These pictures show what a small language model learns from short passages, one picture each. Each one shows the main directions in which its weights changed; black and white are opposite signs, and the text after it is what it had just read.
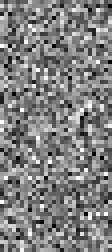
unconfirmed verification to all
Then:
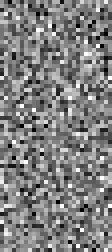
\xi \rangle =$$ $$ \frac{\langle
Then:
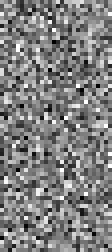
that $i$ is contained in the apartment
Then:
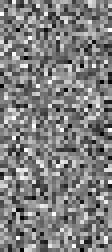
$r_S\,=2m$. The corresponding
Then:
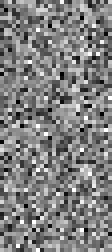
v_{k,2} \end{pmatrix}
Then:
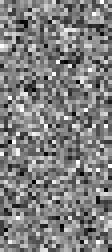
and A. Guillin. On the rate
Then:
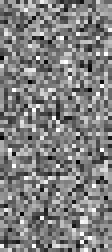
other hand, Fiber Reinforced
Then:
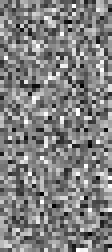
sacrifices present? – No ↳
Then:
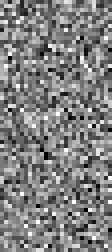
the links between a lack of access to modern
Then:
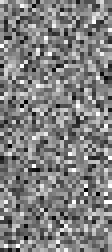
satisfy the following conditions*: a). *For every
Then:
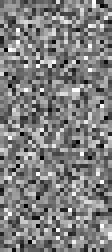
inscriptions, and contexts of production
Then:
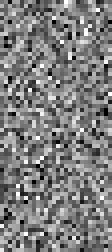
wavelength lateral sizes, generated at
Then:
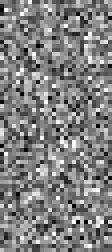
The high order $q$-derivative
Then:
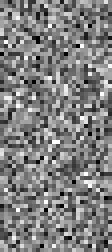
\geq&\ \left( \int_M s
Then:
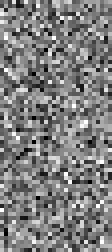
$\tilde V$ with central charge $c =
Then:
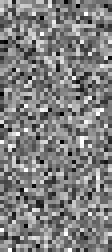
\h^n$ be a contact flow generated by
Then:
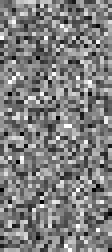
with new technologies on the functioning of
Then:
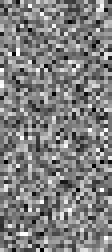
experiments on local scour process at wing
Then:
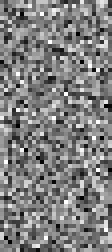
serious velocity error will occur,
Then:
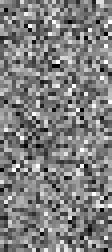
events. Bullet points. Max
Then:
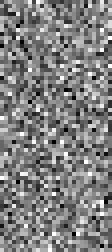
recent origin. They are providing important data and
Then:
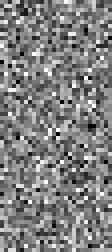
the double Yangian $\dey$}
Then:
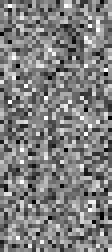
knowledge regarding SSI and surgical care
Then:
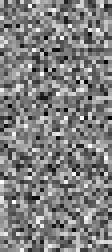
protocols. *Brazilian
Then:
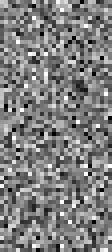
Ether 0·9 Chloroform
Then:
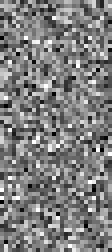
competing interests. Additional information
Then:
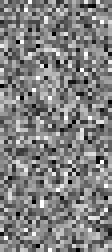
Commonwealth, Quezon City
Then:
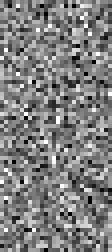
0. $$ \end{lemma} \noindent
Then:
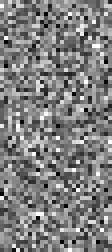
ARTICLE) Verification of the
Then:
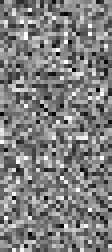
on a regular basis (Boz and
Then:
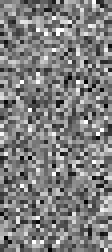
in fashion and architecture,
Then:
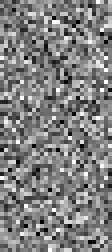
c. Redistribute it for the public
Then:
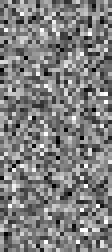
an $M/GI/1$ queue
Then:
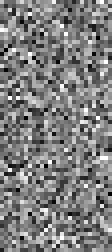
and India hold the leading positions in
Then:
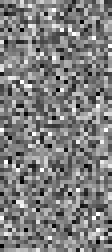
process directly contributes to the emission of
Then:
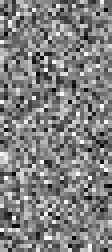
which usually complicates the solution procedure. The
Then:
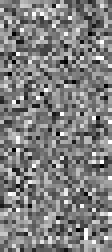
immediate from \cite{ALPS} and
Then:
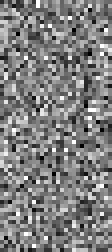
$\tilde F: (\theta, f) \mapsto
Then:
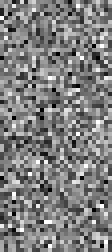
[1]. N fertilizer should be
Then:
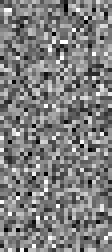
Mathematica's code for calculating
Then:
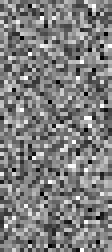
binomial coefficient. Math. class:
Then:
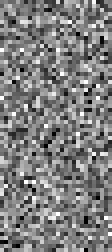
in business activities [12]. An innovative
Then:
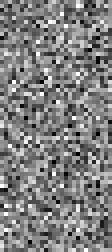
Bergman projections was determined in
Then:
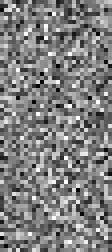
Results For the 98 (German)
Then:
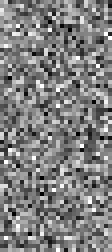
Pay based on responsibility 1.000
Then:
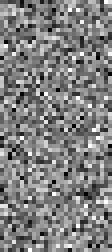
process we identify any two such functions that are equal for
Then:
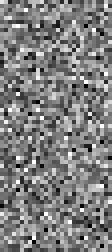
initiate and optimize antihypertensive
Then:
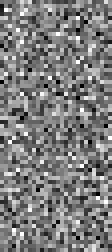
The data that support the findings of this study are available
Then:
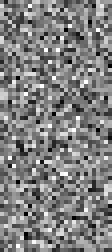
exhaustion and reducing intrinsic
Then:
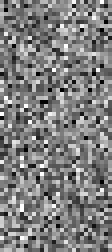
and cottage units do not require
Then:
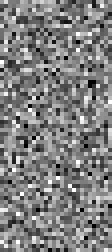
in \cite{Molinari21}):
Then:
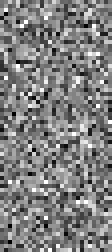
for all $k\in\oinftyZ$,
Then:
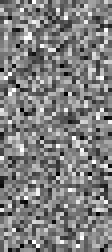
We analyze the base change and derive several
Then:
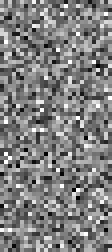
(-OH) groups, in the usual
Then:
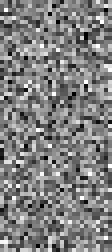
That is, for $c_0 >
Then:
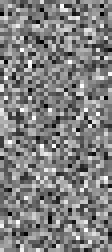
Mathias' results, which have simplified our
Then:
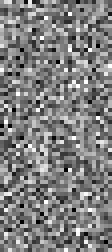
example converges to approximately machine precision
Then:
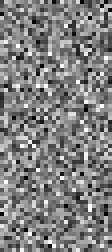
\label{11} \end{eqnarray}
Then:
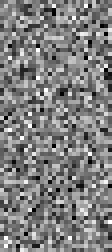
been negligible, a green
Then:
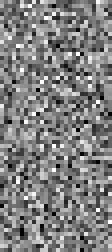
center of the ring $A$ and
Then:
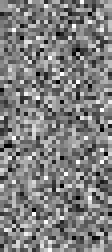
% Detected Normal 72,903
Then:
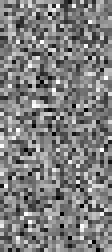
future as a result of her blindness and
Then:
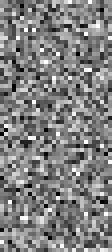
this study is in agreement with previous report by
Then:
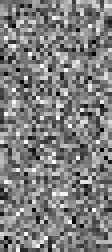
issues for systems with hereditary dynamics,
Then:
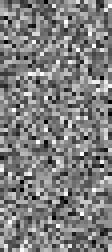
operating system (ROS) and information from the
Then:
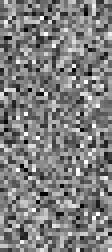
spherical opening between the images of
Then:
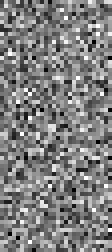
we compare the left and right hand on right
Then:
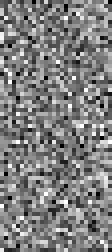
(2) and (3), we can easily
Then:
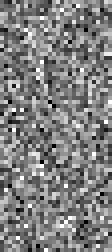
k \leq N$). We give the definitions about
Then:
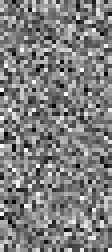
in obese adolescents.
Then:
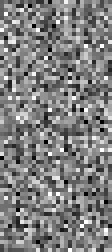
single scalar error term $\varepsilon>0$, one
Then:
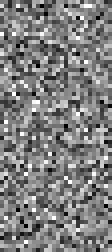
0 .\] The ambiguous
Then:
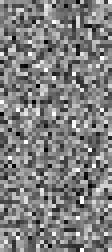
and partnership. 26) I pay
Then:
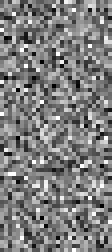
a student may have "suffered" this
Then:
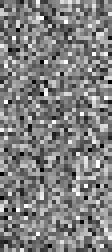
groups if and only if they hold for all
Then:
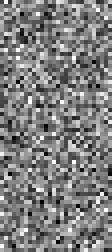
the preparation of the dossier for
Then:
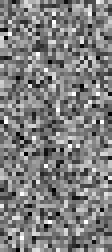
storage rooms [7].
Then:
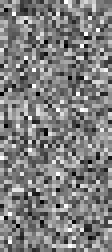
a better estimate. We propose firstly to extend
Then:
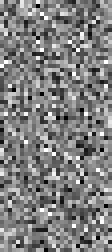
of the bounded Chebyshev inequality in
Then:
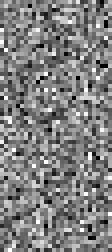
sustainable industrial processes. A marine
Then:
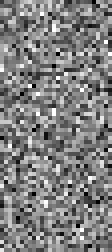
for obtaining a ``geometric limit'' from
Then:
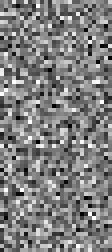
$\eta_\alpha:=d t_\alpha$ on
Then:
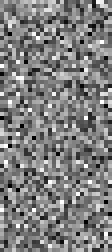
inaccurate financial statements;
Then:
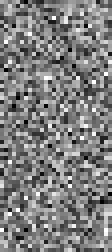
Linked Data in archaeology by
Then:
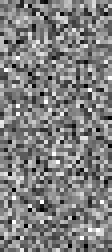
left with a term that is not projected prior to
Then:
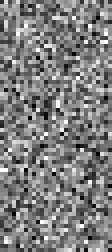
of the Fokker-Planck
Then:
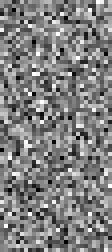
core components incorporate privacy
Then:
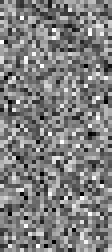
then $f$ can be written as a nonnegative
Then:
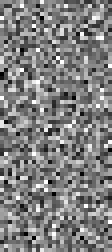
apply the elements of $SL(2,{\bf
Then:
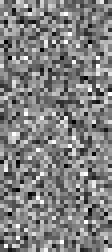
on their surface. So, the grade 1
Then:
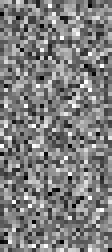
$G_Z$. \end{itemize} Let
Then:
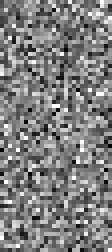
and purpose, the "zoon
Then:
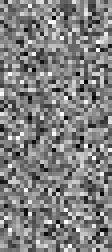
Lagrange multipliers in the constrained
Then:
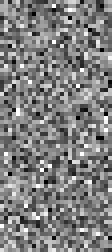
evaluations, so its computational load is very
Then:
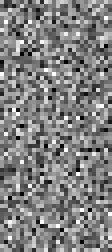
{\bf 5. \ Application to
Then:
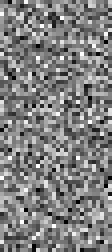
$C\sp{*} $-algebras and their
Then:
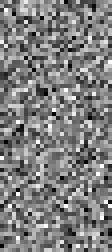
a function of $ p $ and satisfies $
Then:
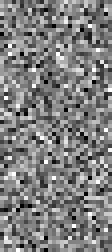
data from March 2021 NA NA
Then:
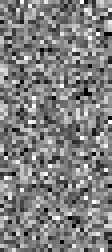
roles [10–13]. The characterization of
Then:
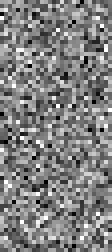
and amalgamated descriptions of the species,
